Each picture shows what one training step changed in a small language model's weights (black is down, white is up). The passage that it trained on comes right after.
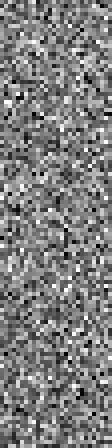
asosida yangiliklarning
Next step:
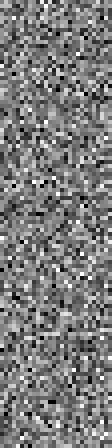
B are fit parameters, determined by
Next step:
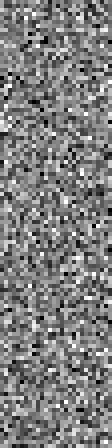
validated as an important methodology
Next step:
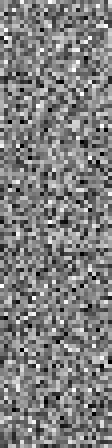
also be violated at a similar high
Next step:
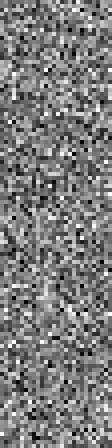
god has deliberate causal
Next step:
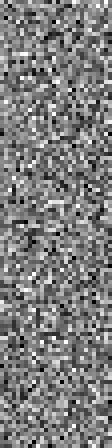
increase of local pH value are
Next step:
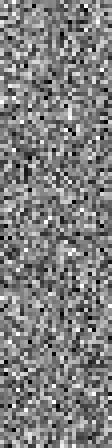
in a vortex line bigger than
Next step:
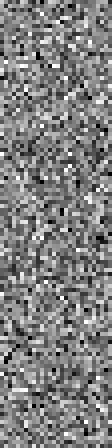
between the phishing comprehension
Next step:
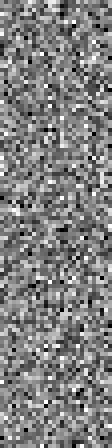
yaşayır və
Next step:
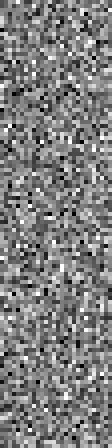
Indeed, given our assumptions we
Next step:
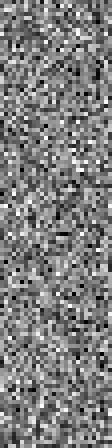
encarnación del personaje
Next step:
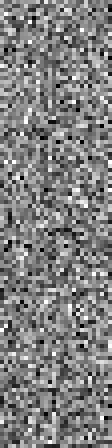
mit den institutionellen,
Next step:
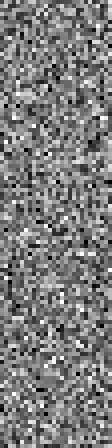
experimental task in quantum
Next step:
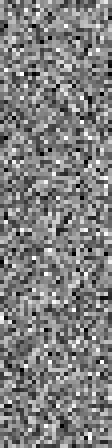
contribution closes the special
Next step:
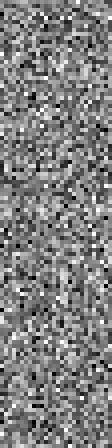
The comprehensive risk
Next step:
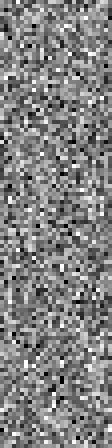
processes. This paper presents the results
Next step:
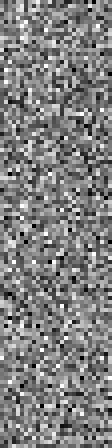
Freud) para emprender su
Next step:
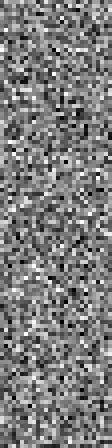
bring the goods to the
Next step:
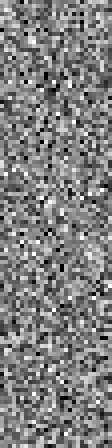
distributed within the sample.
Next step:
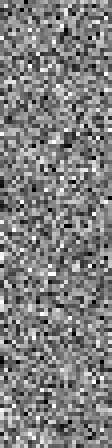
“amores”. Portanto,
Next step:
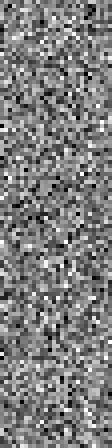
In particular, any product of terms of
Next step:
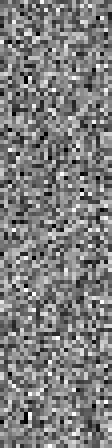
evaluated the quality of dental
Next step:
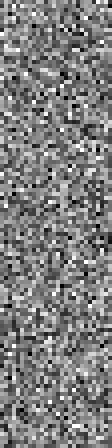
and methodologies for handling of
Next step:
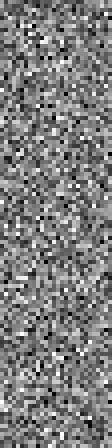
as long as the anode resistance
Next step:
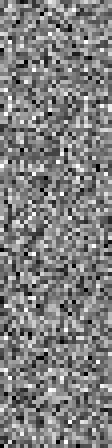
their MPPT controllers were
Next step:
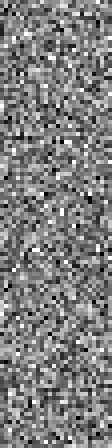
to 5% of the electrons in the
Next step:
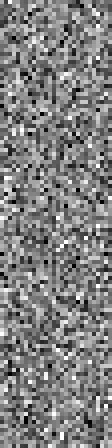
the ALP-gluon
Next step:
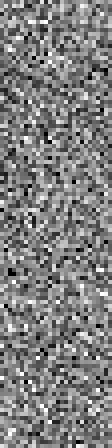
ichki dunyosini
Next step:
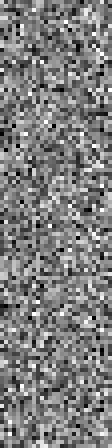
significant. Figure 7. Voltage
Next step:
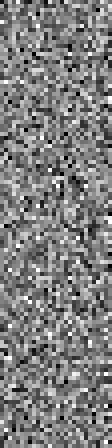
necessary to develop what is
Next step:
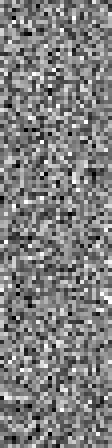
aim is to express $\E$ in
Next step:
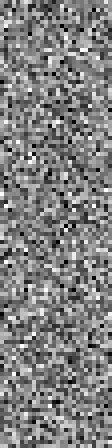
people and to provide solutions to
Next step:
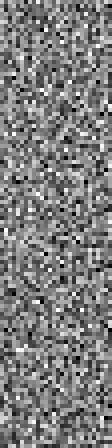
majelis justru
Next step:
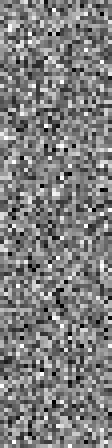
طلا حکایت
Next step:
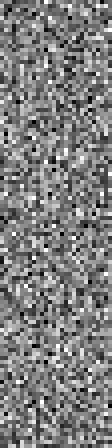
disciplines, conducted across
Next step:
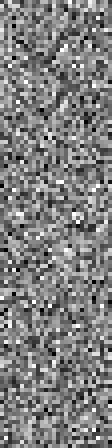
de neologismos, deformaciones
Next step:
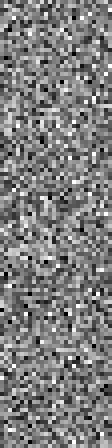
chi-square test ($p
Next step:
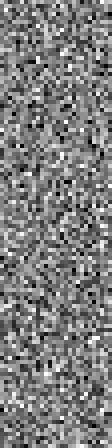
can consider different experimental environments such
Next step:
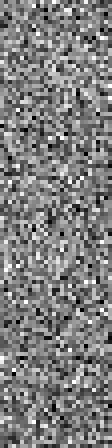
lower limit is now relieved and
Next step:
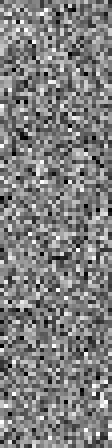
sin incrementar los costos.
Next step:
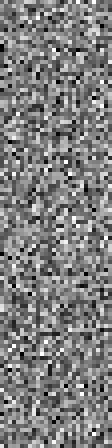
bobo hazratlari
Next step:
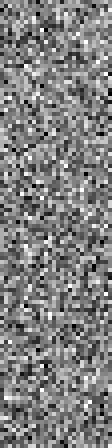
atividades de natureza
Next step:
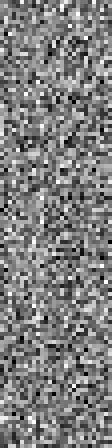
odnotowano w
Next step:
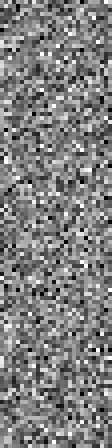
chiqiladi. Ushbu
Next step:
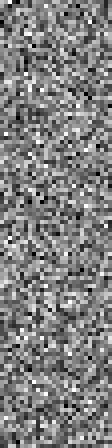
(ms) & Worst plan
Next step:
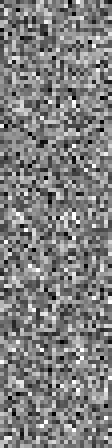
departure from 1 pt/20
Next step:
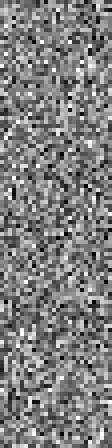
variation of the composite in the
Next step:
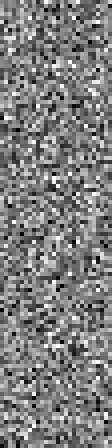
that there are limits to the level of
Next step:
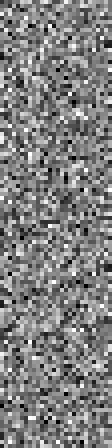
бұл ерте
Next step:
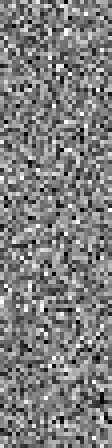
tamaño algo
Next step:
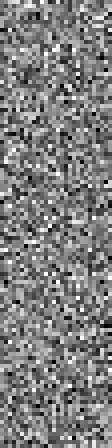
the $\varepsilon$-onset of
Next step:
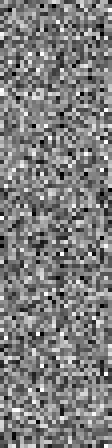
in Thermal Lattice
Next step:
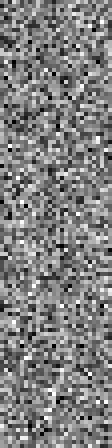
hour for the above sequence of
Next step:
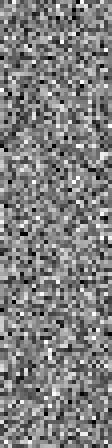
highly conservative, protective
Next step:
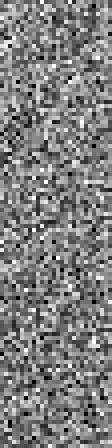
results have been verified by direct
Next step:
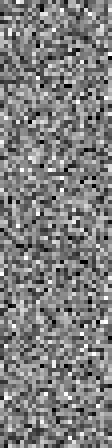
2: **Absolute
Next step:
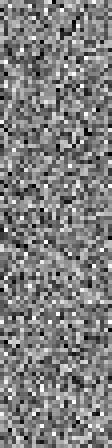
Physics, Nagoya
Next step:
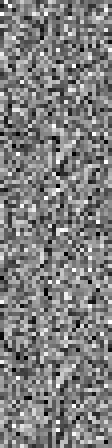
Register, formed by the
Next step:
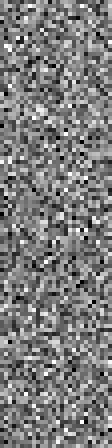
asymmetric effects of market
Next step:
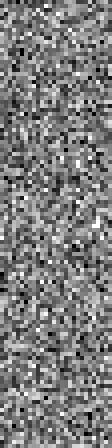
are shown. Microscopic
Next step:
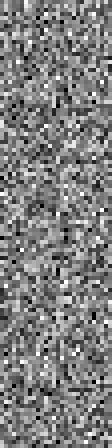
Florida Ecological Services
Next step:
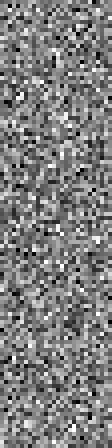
as the most critical cause of
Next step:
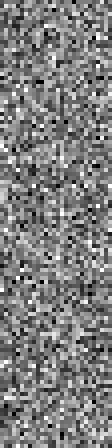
to the fact that a significant fraction,
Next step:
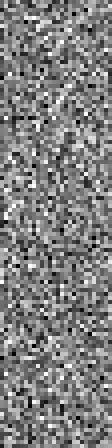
first corrections in $\tau$ and
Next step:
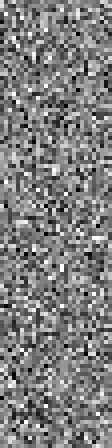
the most straightforward methods for
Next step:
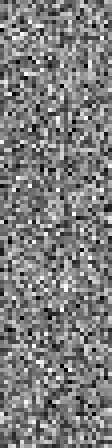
have $V <0$, consistently
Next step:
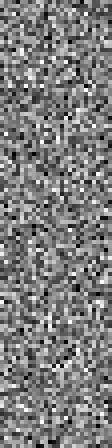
approximately 90K
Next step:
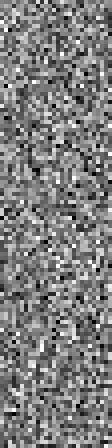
en sus emociones y
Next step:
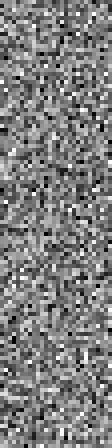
much NUMA aware,
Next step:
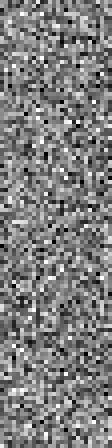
decentralization of automation
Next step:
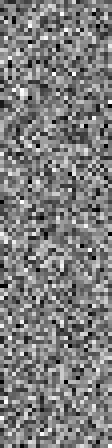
local anesthetic drug, which
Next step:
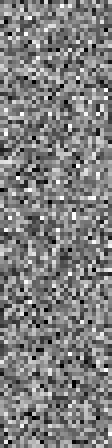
de la historia en las
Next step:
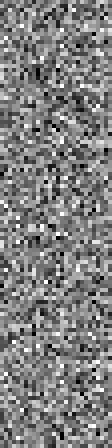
addition to these main reasons, we have
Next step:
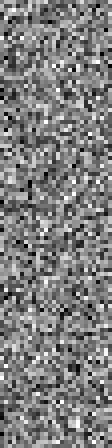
2009; Ménard et al.
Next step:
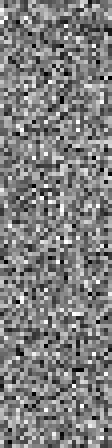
interest The authors declare that
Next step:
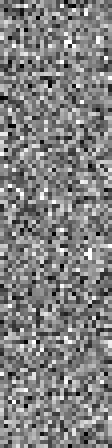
and the user profile elaborated
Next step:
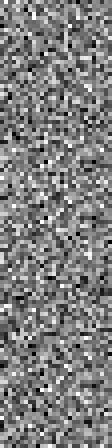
for the UI and UX of their
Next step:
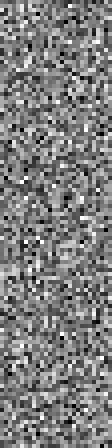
absorptivity (ϵ)
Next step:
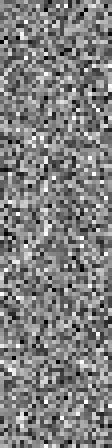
deception occurs. The
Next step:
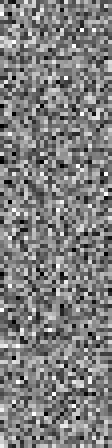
seja, o contribuinte tem
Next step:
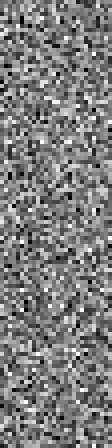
organic solvents (40%,
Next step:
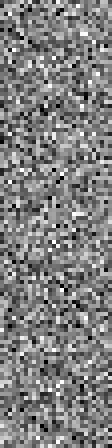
Формирование и
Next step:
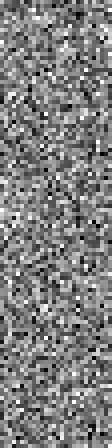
addition, we found no satellite in
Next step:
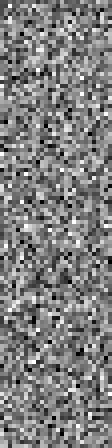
beetles (Coleoptera:
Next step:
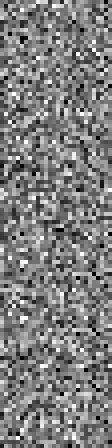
und Berührungen
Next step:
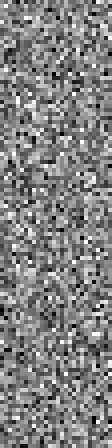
us assume that for a particular class of
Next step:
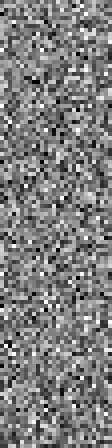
el impartir contenidos, la
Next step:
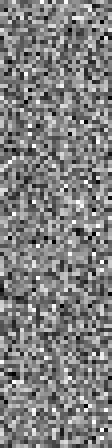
an important therapeutic
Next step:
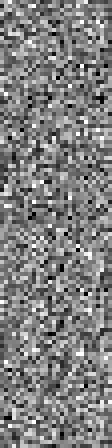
of the hole: this value represents
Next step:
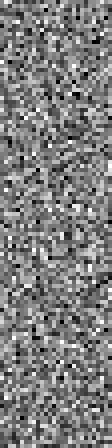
locations where warehouses are
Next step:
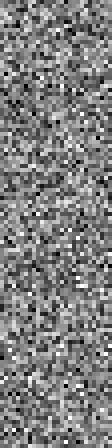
bilan band bo'ladi
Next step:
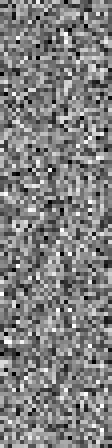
a case only the $0^{-+}$ state
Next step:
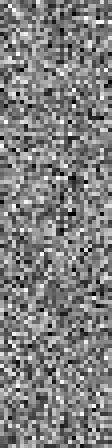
levels affect the total
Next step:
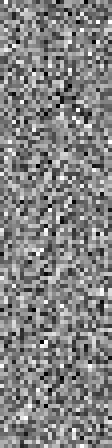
materials in the expandable
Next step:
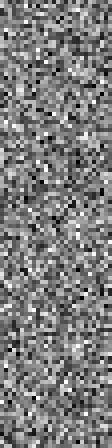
no further cleaning
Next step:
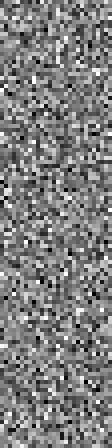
initiatives is one of the most important
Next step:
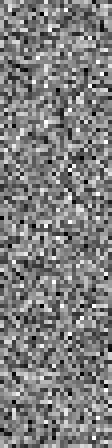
response of textile
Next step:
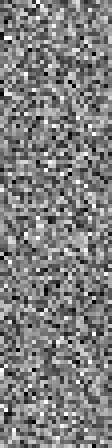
also solves the current issues like
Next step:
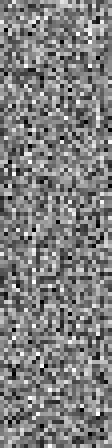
study found that NPC is more
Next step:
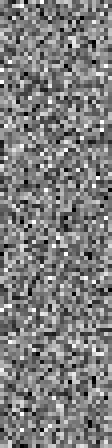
and Integrative Biology
